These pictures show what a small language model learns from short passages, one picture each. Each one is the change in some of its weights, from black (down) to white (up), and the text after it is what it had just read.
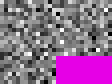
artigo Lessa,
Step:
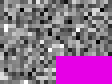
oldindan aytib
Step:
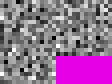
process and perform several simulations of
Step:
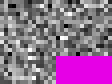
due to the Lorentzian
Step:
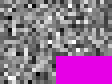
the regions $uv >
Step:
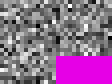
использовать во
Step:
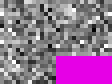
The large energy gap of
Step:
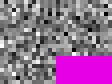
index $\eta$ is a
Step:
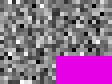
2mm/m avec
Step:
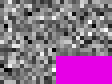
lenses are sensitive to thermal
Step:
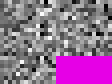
цей проект,
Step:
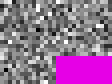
nazorat qilish ularning
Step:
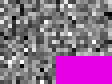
Brasil, como República
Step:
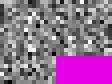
and scale parameters. This feature
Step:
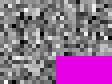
iteratively adds a
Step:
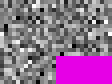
the universe decelerates its
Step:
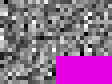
Mathematical Sciences,
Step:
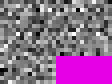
os dois tipos de
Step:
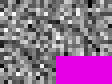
in this coordinate system is described
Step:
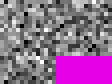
a non-flat
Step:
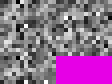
pode ter, e,
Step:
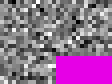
are expected to emit
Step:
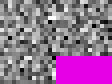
crystal electric field of
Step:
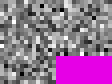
of neutral hydrogen in
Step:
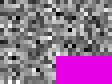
de setiembre de
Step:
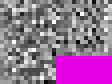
while radius and length of the
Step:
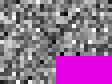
these investigations we find that
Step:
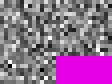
potential at an arbitrary site,
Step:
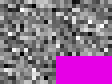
солиқ тўловларини
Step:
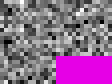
focusing on well-known
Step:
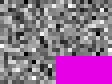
different silicate
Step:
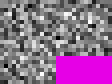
жалоб. В
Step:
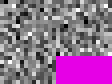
algorithm for the Discrete
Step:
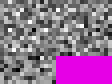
determines the value of
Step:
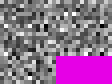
bilan izohlanishi
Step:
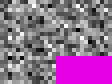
son budget
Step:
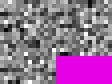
ilozim endi.
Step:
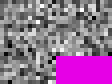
it a valuable tool
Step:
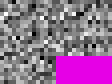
facultades a la
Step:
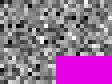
mero local ou forma de
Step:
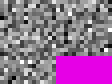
using the context and settings
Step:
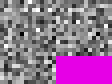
Link to code discussed in
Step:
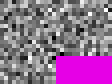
bimodal information than
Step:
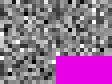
the properly transformed free
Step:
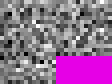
found on the group or cluster
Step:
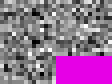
markalı unların
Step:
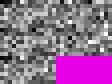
0 \end{array}
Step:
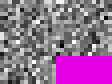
the visibility statistics
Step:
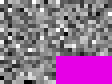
amaliy bilimlarni nazarda
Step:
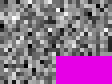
as it should be, since
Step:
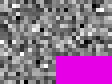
are both similarities
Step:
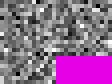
tilidagi suv va u
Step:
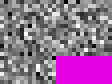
of these microgels at
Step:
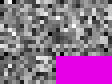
of photon-phonon
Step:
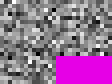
teoria geral do
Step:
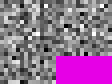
$s$ from a higher
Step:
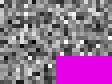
is not homogeneous so the
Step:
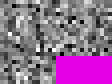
condiciones de vida en
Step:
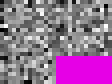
\left( \left[
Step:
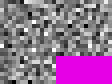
scale.} We obtain data from
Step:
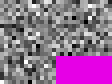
only be visible at the
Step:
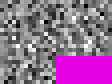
X--M direction, parameters
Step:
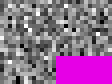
resistive bulk material.
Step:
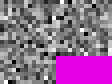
bias (albeit smaller
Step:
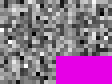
equivalent to a track fitting
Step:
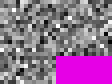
utility, split learning has
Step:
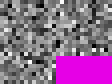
bilo sasvim
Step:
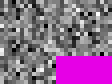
davlat byudjeti
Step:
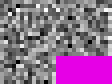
(INCA) no
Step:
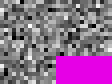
в Узбекистане
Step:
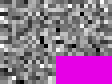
en su ciclo
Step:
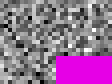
video analysis study, the
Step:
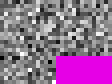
on Fig.~6, and
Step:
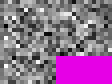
дано задание
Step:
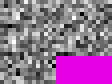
problem and differs from most
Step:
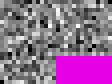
its documentation for a
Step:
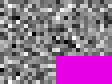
meio de fundamental de expressão
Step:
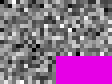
aula e em outros
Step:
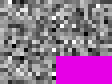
phonons. At
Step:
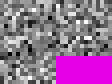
the model for the free particle
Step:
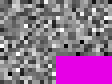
of the advection term
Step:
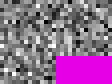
of responsibility,
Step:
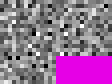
non-zero $s$,
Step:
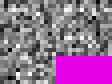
to form CIR, a
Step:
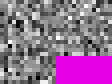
in computer vision.
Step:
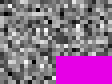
the thermal-pulse
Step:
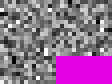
tarjetas de tipo
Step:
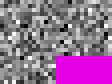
a systematic literature review to
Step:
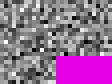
be exploited in our
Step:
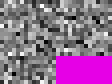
negativo en las seis
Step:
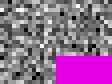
a nu ceda nici
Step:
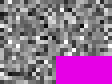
arising when dealing
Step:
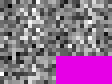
Consequently, one can obtain
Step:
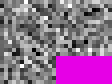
lower chemical abundances.
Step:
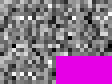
- UNDP.
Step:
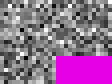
on whether CT images are
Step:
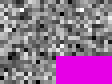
soon remedy this
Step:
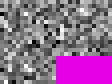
asoslanadi, ya'ni
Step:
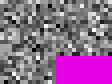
a comprehensive evaluation of
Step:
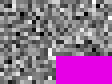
is a small and smooth
